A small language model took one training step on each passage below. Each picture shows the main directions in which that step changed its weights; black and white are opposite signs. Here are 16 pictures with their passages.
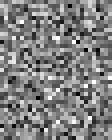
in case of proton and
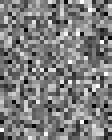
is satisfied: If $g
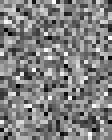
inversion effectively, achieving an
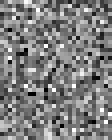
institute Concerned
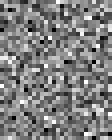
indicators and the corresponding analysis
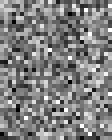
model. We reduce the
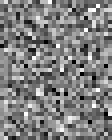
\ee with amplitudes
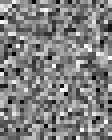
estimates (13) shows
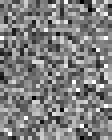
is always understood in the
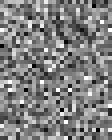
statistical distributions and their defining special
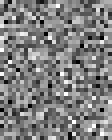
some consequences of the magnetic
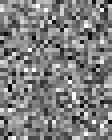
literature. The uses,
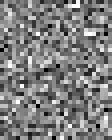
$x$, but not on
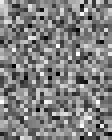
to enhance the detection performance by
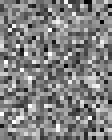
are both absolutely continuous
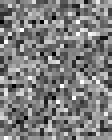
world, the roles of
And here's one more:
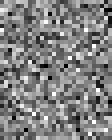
see that he passed
